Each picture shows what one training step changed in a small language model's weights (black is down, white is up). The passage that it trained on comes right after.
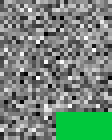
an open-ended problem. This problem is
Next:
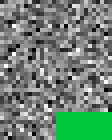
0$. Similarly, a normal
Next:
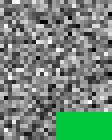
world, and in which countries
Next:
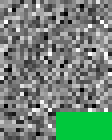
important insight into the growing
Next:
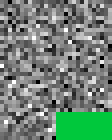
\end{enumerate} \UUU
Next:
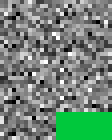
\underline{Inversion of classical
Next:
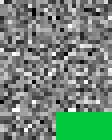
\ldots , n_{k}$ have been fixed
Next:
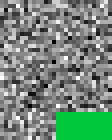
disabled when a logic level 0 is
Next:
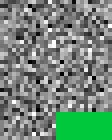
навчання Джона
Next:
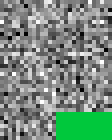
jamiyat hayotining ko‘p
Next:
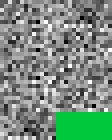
important part of the hierarchical
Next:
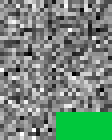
woman who are sexually
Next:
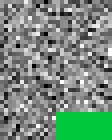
técnicos para passagem
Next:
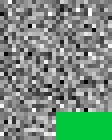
hisoblangan bu bozor
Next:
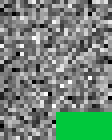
$[a,b]$ consists only of
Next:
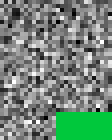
the percentage of waste material
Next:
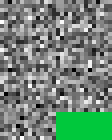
between N and the sizes of a, b
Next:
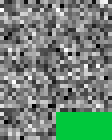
political science, and public
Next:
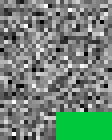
cantilever beam (DCB)
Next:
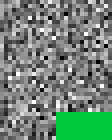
$M^{3}$ must be covered
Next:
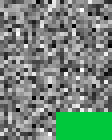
successive sequences differ are
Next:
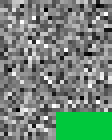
nearly 65 million people
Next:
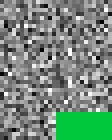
then $S(n) = \alpha_1
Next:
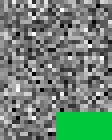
t and i, respectively. 4.0
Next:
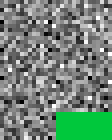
feasibility to achieve at a
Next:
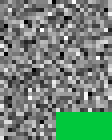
showed significant decreases edema weight.
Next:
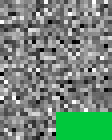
DES and AES. The first one uses
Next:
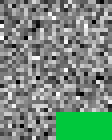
were added to the NASA
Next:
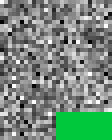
horizontal distribution is given by the
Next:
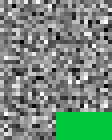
the sum of the degrees of the
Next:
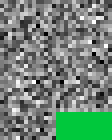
Miskonsepsi dengan Kearifan
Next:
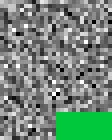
we can choose~$k$ of these for any
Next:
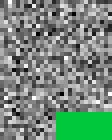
hogy miért – és
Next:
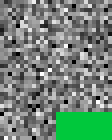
in people under 45 years
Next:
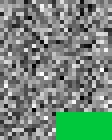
“[...] una luz que está
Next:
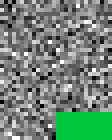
an Excel file, using key
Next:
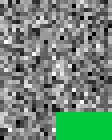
tadqiqot jurnali.
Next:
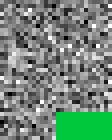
in a Rotating Generalized
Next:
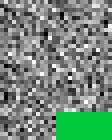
2-fold self-joining}
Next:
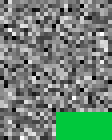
adoptate de Comitetul de
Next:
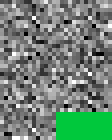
U}{\partial \varphi} = 0 \quad
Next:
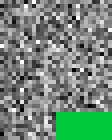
contida num conjunto de dados
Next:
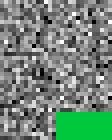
conflicts of interest.
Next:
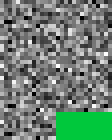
\begin{cases} \mathbb{C}
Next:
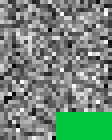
Council (DFG) as part
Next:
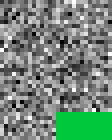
according to a general argument du to
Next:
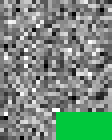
Children Aged 5-6
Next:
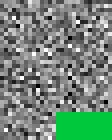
abordam importantes questões
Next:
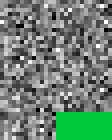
mBERT, низкий
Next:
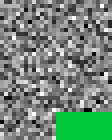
During training, each input feature is
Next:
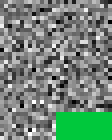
extract, DPPH solution
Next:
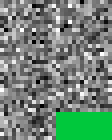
also support vulnerability assessments that
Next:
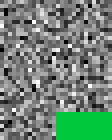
cases (R_m/R_v).
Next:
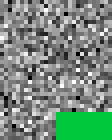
B-medications according to the
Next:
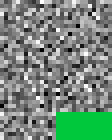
respect to $t$ we get that
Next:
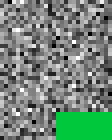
uniform and pointwise convergence for
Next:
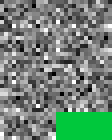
\Vert_p^2 \right
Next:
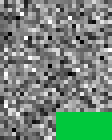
adequada dos conteúdos
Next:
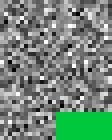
(see Equation (3)). Then
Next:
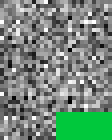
other (center to center) on the surface
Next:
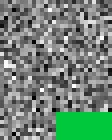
consortia work with all EIFL
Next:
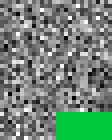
qilinishi, ijtimoiy
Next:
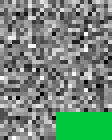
n is the number of particles. Thus,
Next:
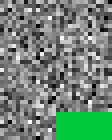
$s \geq \ve /2$. It follows
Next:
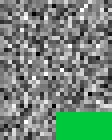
dilanjutkan awal
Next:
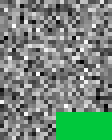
entities that are often accessible or
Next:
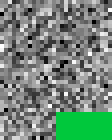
e superior do condutor de
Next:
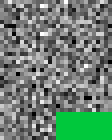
diverzitet, venerine
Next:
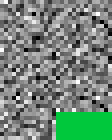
ce acoperă și
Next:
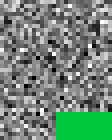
for any $A>0$. This means that
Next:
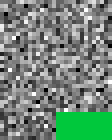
in the sense that will be defined in the
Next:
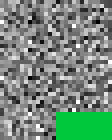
CA of about 103° was
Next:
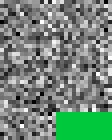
ega holda kelishadi.
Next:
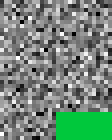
à la disposition des usagers toutes
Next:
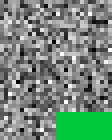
homogeneous expanding Ricci
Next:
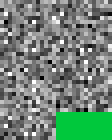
(ii) operating, (iii)
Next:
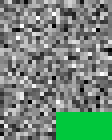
research results of (Wulandari et al.,
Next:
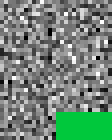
contextual filtering stage, where
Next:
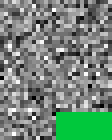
position of strong/weak layers
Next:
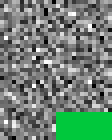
самих молодых
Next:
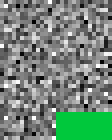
0.017 Native share --
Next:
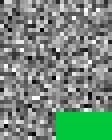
research activities on both poles and from the
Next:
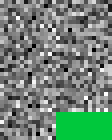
France fait cependant
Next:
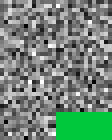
дискурса /
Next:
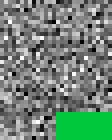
in soil at concentrations lower than
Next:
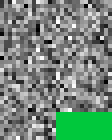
which are orthogonal with respect to
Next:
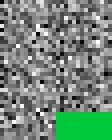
bounded region confined by $C$
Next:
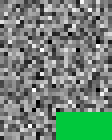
*Nypa fruticans*
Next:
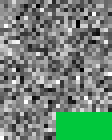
Applied Analytics. –
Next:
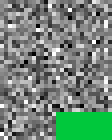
to thank Lukas Lundström
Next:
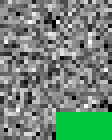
Unit) (Ministry of
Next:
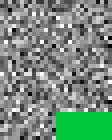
insonning jamiyat uchun
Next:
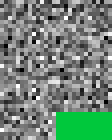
a long time to the idea that
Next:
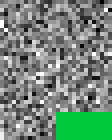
marchés financiers et la
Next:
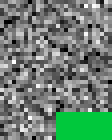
in $(1,\infty)$. Suppose now that
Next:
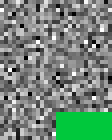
aim to protect human health
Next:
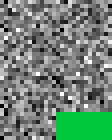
general we have $\mathcal S(A) \subset
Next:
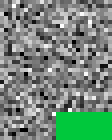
The studies were conducted on 230
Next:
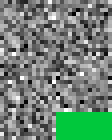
на начальном этапе
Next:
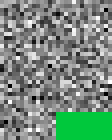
operações passa a recolher
